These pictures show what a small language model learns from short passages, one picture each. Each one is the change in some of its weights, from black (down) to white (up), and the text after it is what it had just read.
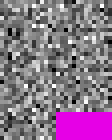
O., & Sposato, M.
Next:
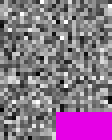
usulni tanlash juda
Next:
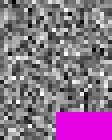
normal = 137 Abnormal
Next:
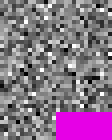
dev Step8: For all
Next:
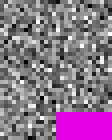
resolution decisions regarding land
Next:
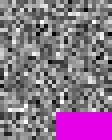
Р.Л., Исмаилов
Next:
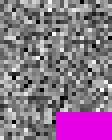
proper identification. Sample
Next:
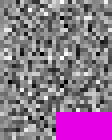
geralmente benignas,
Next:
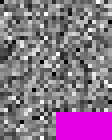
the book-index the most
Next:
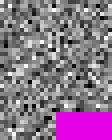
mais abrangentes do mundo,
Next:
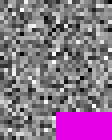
verificação da estanqueidade dos
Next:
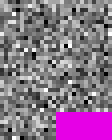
las contradicciones sociales existentes
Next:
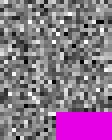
each other. . NUTQ
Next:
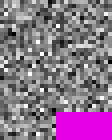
(IV) oxidation states,
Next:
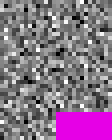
com lowcode não seria
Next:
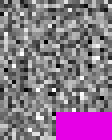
community need to assess outputs and
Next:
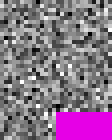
(60 °C). No organic
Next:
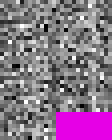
kuyish kasalligi,
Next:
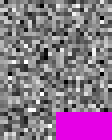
receives less emphasis in
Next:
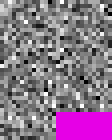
features of society's social stability and
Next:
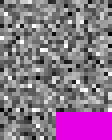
davrdan boshlab
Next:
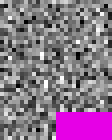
La diferencia con las primeras
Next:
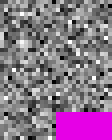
| Diagramming and
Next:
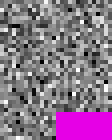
of the literature, for providing the
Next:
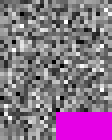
pertanian mereka. Selain
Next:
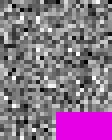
dimensional inputs on a
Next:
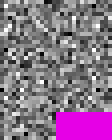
xil bo'ladi hamda bu
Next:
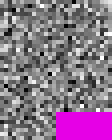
points in dataset U would be
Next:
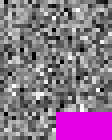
варіант класичної
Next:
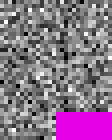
to the work itself. If the work
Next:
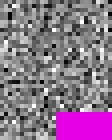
No significant decline of performance has been
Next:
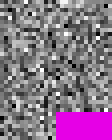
and protein may result in the activation or
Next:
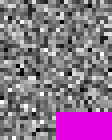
amino acids in various complex
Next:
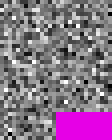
these characteristics in the data. The
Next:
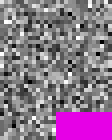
was a post-graduate student
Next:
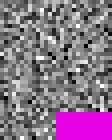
that 'more visual input so
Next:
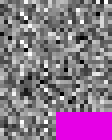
This research makes advantage of
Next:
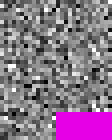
S-commerce like TikTok
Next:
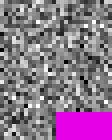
ve bilgi mimarisi
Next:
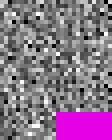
belgilanganiga guvoh
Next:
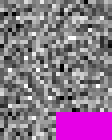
patient, patient who are
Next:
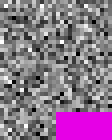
a. Dependent Variable:
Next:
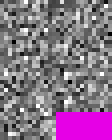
mereka yang masih kurang
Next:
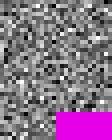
оценку здоровья:
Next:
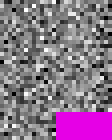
отмечены проблемы
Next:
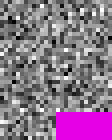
calcul des scores d'efficience
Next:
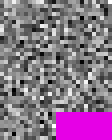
been much consideration given to different
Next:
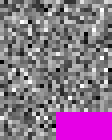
(Figure 2). Its main advantage
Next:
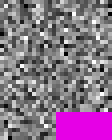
were analysed in the project. This report
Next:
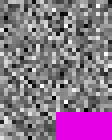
مناسب خاک
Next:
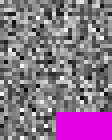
for them is a difficult task.
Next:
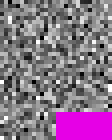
de référence en anglais
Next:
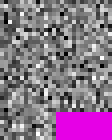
De verantwoordelijkheid
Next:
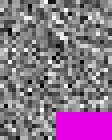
coaptation between the proximal and
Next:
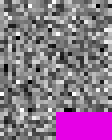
and validating the ANN control
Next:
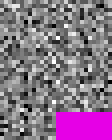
the requirements for incubation systems and their
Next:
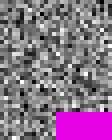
legislation on blood
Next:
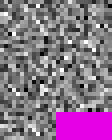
0.000, which shows that the data is
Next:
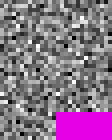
public investment and employment in
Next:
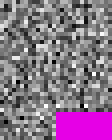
of the Republic of Uzbekistan
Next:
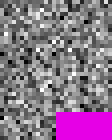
tools written in open access
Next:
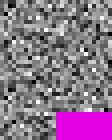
2003. Undang-Undang no
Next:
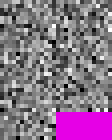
oranı yaklaşımının
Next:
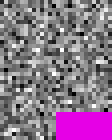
ng bilingguwal na
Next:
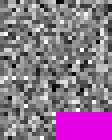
25 Personen begrenzt.
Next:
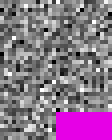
yo’q, nazarimda,
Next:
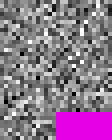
айланиш частотаси
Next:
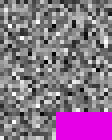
and Fig. 7 – unipolar
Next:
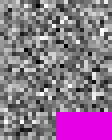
от внешних членов
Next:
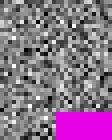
en las instituciones educativas
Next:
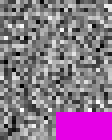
in re-use; and nature- and
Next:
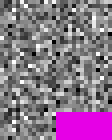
on all the analyzes of water
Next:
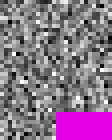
the way for development of epigraphene
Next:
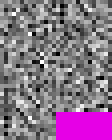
to provide energy to the body.
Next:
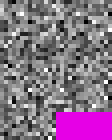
ISIC Building on the
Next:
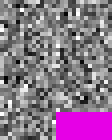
the American Microscopical
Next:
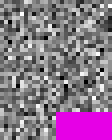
French, Spaniards,
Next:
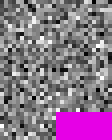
Social isolation has already been
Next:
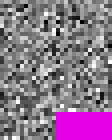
étude montre que les variables
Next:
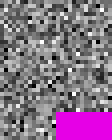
Health risks vary based on the
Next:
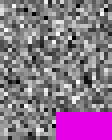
be stopped effectively in a
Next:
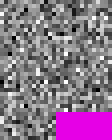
(main road) from Fatucai
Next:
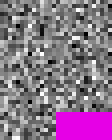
in this section. 2.4.1.
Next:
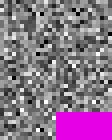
In addition, the hospital
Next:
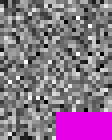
between job satisfaction and organizational
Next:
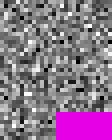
змінних робочих
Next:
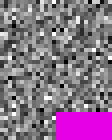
Cognitive impairment was more
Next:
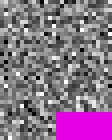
*alter ego*, el autor y
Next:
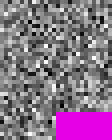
strength of matrix may be exist,
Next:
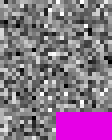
present an efficient approach for solving
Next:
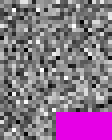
produzida em massa e,
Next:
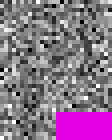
of virtual reality in addressing
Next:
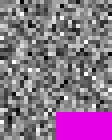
Women dominate the packaging and
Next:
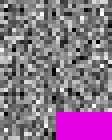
Software's mission is
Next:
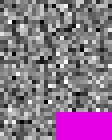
loyiha asosidagi
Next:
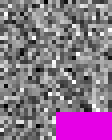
via efficiënt
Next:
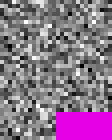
Court urge or be heard in
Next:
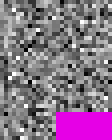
explicit form of the gain function can
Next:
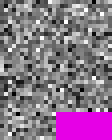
equivoca. *Lima la
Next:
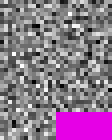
27). Discussion All
